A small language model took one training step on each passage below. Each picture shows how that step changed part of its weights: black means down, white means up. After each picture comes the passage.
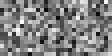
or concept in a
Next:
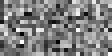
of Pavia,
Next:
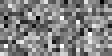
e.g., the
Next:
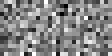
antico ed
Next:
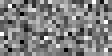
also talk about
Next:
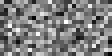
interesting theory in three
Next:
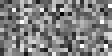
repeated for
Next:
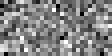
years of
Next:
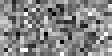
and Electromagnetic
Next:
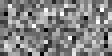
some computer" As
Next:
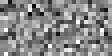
en *El
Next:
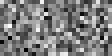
the contour for
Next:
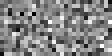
à des projets
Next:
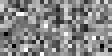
is compared. Both
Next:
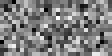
advanced high
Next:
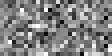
can be formalized
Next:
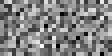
the aesthetic
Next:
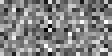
linear combination of
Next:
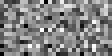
length is taken to
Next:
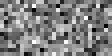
and $(Z_B
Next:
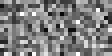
Rousseau and
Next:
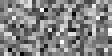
the search result
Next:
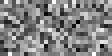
when the hedges
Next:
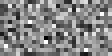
in our simulation
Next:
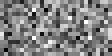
de encuestados
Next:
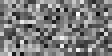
in a given region,
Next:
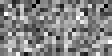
OBCs describes
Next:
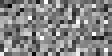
linear elastic
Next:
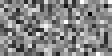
также роли
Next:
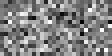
Revisão de
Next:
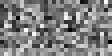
GAC ionization
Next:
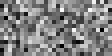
normalised to
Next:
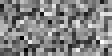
Denote by
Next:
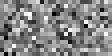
first inequality
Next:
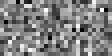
negara hukum
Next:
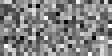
of Theses and
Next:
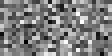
years, with
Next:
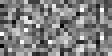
that there is a
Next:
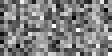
of the correlation
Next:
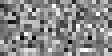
and innovation*,
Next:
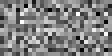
essencial para a
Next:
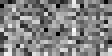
DFT shows the
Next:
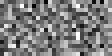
difficult to
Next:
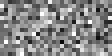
particular MaNGA,
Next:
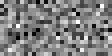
$\sigma$. The top
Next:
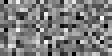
the data together
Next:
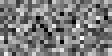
et spatiale
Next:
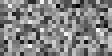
in this expression is the
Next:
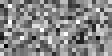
It is defined by the
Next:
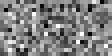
yullari tizimi
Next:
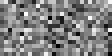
obtain the surrounding
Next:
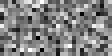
exact conserved
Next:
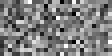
merely complex
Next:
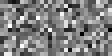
degree become the
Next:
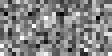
for Advanced
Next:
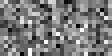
be studied with a
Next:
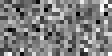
for efficient sky
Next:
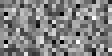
the lightest neutrino
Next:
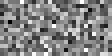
of China in
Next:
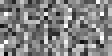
over which there is
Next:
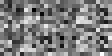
with the same period as
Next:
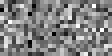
el país, por
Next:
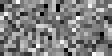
caused by net
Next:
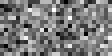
other and to other
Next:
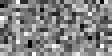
to PDG
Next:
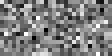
further generalized by Das
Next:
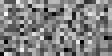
the narrow peak
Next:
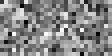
- asarlaridan
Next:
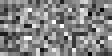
Network and the
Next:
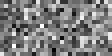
initialized within the range
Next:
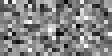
--- larger in
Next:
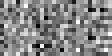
colonialismo en
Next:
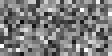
reaction orders
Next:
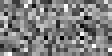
der Jurierung
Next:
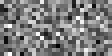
by a pure physical
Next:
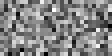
the function of the low
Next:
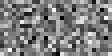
full, with
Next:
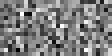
ani din
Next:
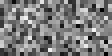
coordinate representation
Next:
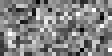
is coherent.
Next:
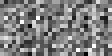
the mass loss process,
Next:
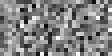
the $\bar u$-
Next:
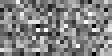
e ações da
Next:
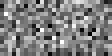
good considering the
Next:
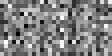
will be used as an
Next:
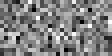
both novice
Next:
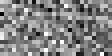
permiten generar
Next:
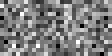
use a range of
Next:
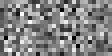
available in both
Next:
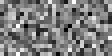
increasing $\zeta$
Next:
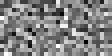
H LC LC
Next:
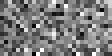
finding that the
